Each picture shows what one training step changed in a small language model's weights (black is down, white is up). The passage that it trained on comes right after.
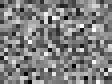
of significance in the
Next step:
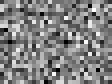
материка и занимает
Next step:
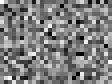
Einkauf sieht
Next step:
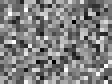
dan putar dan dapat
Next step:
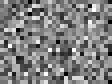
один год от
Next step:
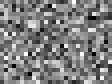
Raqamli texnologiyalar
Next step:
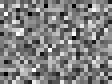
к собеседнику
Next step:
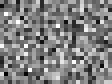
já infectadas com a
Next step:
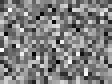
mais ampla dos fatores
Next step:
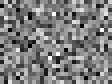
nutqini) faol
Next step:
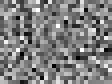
just emerging:
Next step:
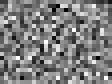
indossa il cappotto
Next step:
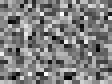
kepentingan dan
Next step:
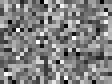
a organização é uma parte
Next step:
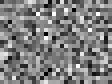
sifatida turli klinik
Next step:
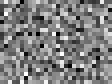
de estrategia y plan de
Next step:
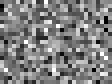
na eclética, o
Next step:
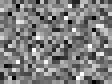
учун дастлаб
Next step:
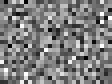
proveniente do crime
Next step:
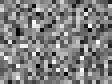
показывает, что
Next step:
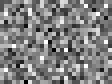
žuri razviti
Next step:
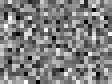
ayollar dunyoda
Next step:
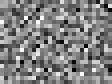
Etkisi ve Bir
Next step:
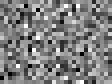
рр. становили
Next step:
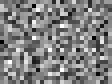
точки зору
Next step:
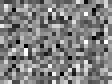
ao processo educativo, o
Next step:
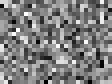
dupla relação, a
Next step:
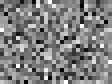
así siempre tenía
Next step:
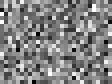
важных направлений
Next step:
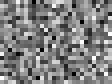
populyasiya jarayonidagi
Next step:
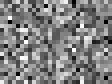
va mustahkamligi
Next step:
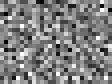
bo'lib qoladi.
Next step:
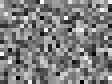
normal ishlashi uchun
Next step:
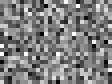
o n g, M e d r
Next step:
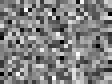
bolalarning so'z
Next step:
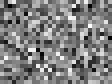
kabul edilemez
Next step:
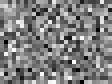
de espacio, pero
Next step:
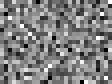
to'qima matolar
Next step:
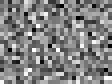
sa- hip olması,
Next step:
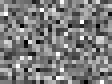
soit au niveau
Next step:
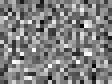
Samarqand va
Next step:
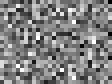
XVIII в. /
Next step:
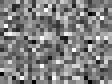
ham turlicha ko'rinish
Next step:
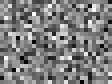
онг ҳолати,
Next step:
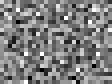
мрежа, решава
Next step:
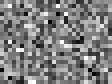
Strategien vil
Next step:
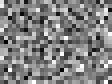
do que teria aparentado
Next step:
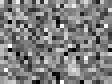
va turpaketlarga
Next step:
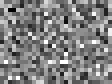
distribuye entre las partes
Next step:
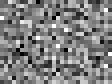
: Amoah, A.,
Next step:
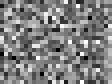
of integrative education, the
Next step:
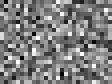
темп навчання,
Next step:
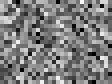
muhim ahamiyatga
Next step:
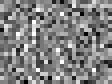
уровня активности
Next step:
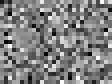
yuzaga keltirish
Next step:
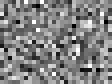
and integration of efforts
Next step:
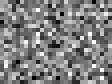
El principal objetivo de la
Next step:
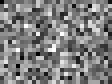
кетиши хавф
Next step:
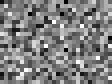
suti tarkibida
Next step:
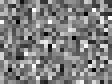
welche Veränderungen
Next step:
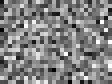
translating and adapting
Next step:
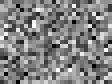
яратди. Энг
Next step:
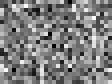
- Ennis, R.
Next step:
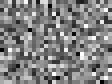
em Organização,
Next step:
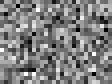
этим процент
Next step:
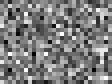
aux différentes
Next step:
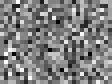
podría ser uno de los
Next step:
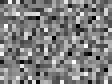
maka angket
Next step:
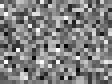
quyidagi jihatlarini
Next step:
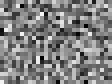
health, their
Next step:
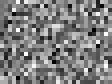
o Bloqueio do
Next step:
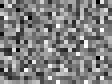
h) e o grupo
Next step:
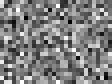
nafosat tarbiyasi
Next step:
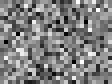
до этого срока от
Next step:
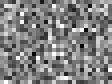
ham, agar davlatlar
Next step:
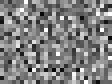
mensuel EQTP
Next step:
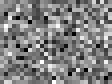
emociones, una necesidad
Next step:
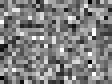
sondern auch auf die
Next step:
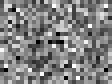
los cambios que
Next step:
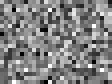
para proporcionar uma
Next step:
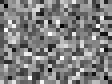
A data link used
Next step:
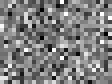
Example of the
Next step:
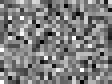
nomli Respublika
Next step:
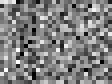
к объекту,
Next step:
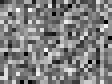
diviso in diverse
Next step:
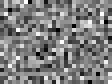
and applied arts.
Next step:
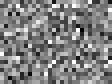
240 jetzt immer
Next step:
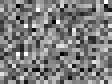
Наджафов З.
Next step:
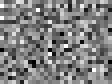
berbagai isu
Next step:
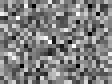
— MDF, XDF
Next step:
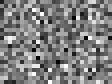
organisatiewerk in:
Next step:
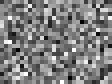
chopishning kelib
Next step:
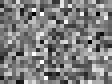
Funding. This work
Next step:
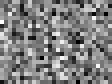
Tarihi / Article
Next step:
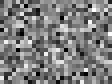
на 2 стадию полового
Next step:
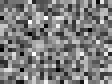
hal bimbingan
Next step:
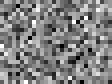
выявляет детали
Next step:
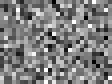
Foram apresentados os
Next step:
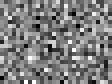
Ibratga tegishli
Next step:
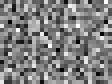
desarrollo de las
